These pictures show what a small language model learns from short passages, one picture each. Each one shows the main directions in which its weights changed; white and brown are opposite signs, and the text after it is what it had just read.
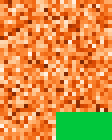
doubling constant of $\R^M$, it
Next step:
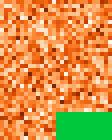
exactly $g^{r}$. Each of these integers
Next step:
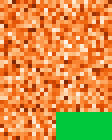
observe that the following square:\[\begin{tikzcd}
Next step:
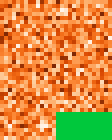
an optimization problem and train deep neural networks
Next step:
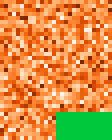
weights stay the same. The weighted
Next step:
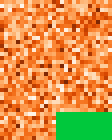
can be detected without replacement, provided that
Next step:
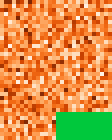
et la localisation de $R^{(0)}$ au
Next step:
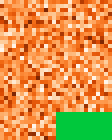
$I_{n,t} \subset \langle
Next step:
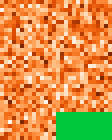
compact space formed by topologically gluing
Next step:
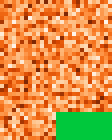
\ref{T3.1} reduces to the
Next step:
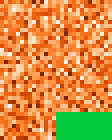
dv}_g. $$ \noindent c) Let
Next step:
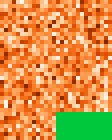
\smallskip Furthermore, we denote by $\hat {\cal
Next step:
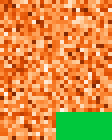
over $X$ is the bundle $$Z*Z'
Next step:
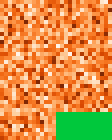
diffusion system with Neumann boundary condition
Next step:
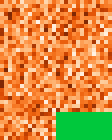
\cite{ces}: \begin{eqnarray*}
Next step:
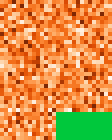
and the $k$-adjacencies,
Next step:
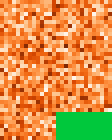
$V\sub P$ such that $\rk
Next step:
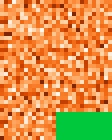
the line $pq$ is orthogonal to $\Gamma$.
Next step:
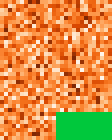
and the full model is small, but the full model
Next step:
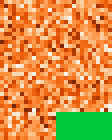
problem in $\ZZ$. After the work of
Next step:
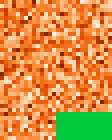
\end{definition} The two group actions about
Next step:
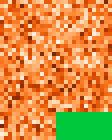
If $I= {\mathbb R}$, for sufficiently large
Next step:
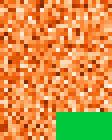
are treated in \cite[Chapter
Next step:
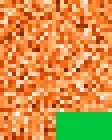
and each station is equipped with more
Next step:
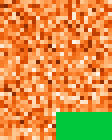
$H$ is a perfect code of
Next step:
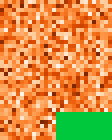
is provided with a $\T$-equivariant map
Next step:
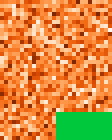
space. By $\mathcal{M}(R,
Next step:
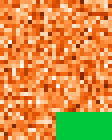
GeoGebra Discovery for
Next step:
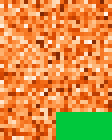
The form of the one-dimensional Hermite polynomials
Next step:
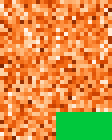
string or to a band one. \item The
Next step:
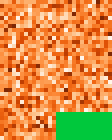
result for the Klein bottle was obtained by
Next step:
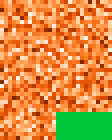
a consequence of the de Rham decomposition theorem.
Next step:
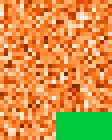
we have $\langle \Phi(c),
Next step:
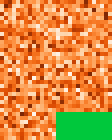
fulfilled. Using the same cut
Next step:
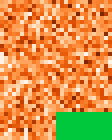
\subsection{Cauchy's definition of continuity}
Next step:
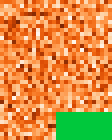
\dO + \int_{\partial K_i}
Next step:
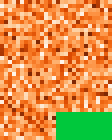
is a root then $\beta - \alpha$ is
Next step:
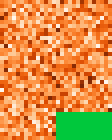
if the Daugavet equation $\Vert
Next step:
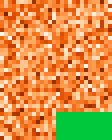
\qed \enddemo \subhead
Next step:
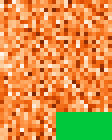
a set of $n$ sites, the diagram
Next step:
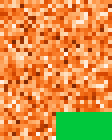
and Sun \cite{RS22-c}
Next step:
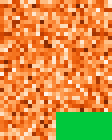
restricted to $H$ coincides with a left
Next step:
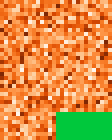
is a product of $r$ commutators in
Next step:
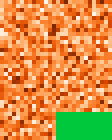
to provide an "effective magnetic
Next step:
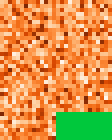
the maps $\sigma_n^j$ as defined
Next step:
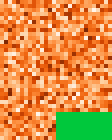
immediate consequence of the existance of the Nikodym
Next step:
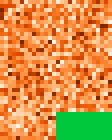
vanish, and so, by the Thom isomorphism, so
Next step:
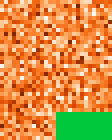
space of $K$-types of weight
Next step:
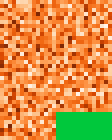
distribution—we will use a slightly generalized version
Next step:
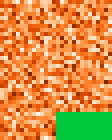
smoothly isotopic to it, although by construction
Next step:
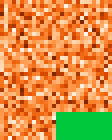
we must start with an appropriate element
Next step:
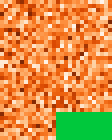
Nature and Society}, vol.
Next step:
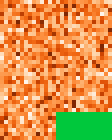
then orthonormal with respect to the pairing
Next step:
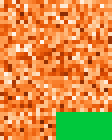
\end{array} \right.$$ We deduce from the
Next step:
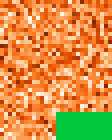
\end{align*} To obtain the generating function for
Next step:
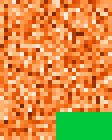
says that the orbit is either finite, or
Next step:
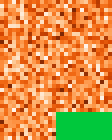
we mean a positive integer power$.$ Now we investigate
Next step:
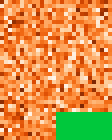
hold on $\gamma$: \begin{subequations}
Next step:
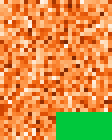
such that there is a cylindrical $\ca
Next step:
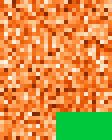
a coupling construction based on optimal transport. The corresponding
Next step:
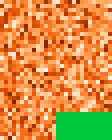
E\"otv\"os Lor\'and University,
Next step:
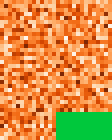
as $k$-dimensional analogues of Cayley
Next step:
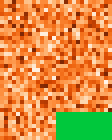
$r$ are given by \begin{equation}
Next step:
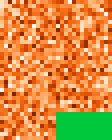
A^{*} (X\times X)$, the subring generated
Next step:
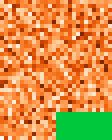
$J\cup K\cup C_1\cup
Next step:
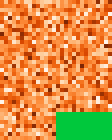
There is at least one column with identical entries in
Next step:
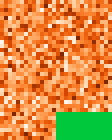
derivative of Brownian motion $W(t)$.
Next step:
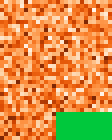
coreset allowing to efficiently compute an approximation of
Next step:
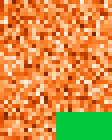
the notation, write $C_{\lambda}' =
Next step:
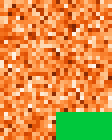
bridged Hamiltonian cycle
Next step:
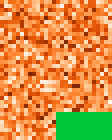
reflexive if and only if it is
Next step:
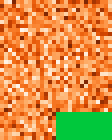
a number set $S$ is denoted by
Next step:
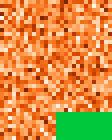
+ \cdots$ Thus because $A =
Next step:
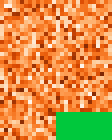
If $\abs{G}$ is odd, $V$
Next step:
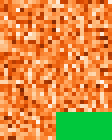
designed to have these properties in one-dimension, and
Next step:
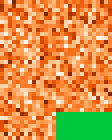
a domain in $\R^d$ with a
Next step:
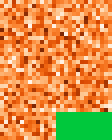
harmonic representatives of the corresponding classes,
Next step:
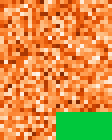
of $\text{RG}_\omega(i)$. If
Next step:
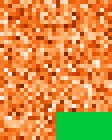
us to understand the residue formulation of this
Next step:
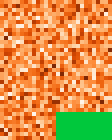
used as an indicator of its urbanization
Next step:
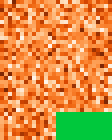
a sphere, in which $P$ and a
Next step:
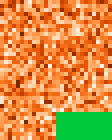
and $v$ are real-valued functions. Then for
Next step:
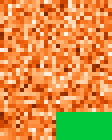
a flexible multipatch framework, based
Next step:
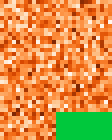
$\mathfrak{B}$ be the algebra generated by
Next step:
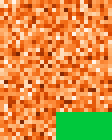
mass at zero. The supports of random variables
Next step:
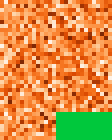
to right, the ends $m_1 +
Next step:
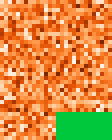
the cluster scattering diagram in general rank
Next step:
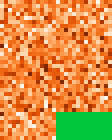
that its variance converges to zero as $n \to
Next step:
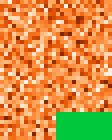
d(u)$; in fact, $s$ has
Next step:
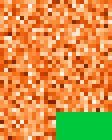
local expansion of the target box. This technique
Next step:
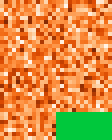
sharing the calculation behind the family of
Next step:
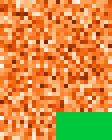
pp-wave space-times in
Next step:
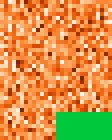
This means that the corresponding isometry, when we
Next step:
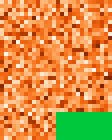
de la d\'emonstration} Soit $$
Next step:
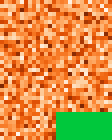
Assumption \ref{assu-1}) on
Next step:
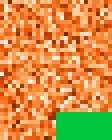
inequalities we see that we have equality above or below for all
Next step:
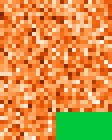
$l=4$ the holes
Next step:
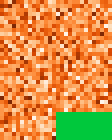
to the line Re $u = -1$ getting
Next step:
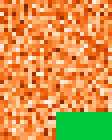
(3) is immediate from the definitions.
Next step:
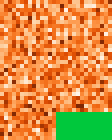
solution of (\ref {eq:S}) which is not
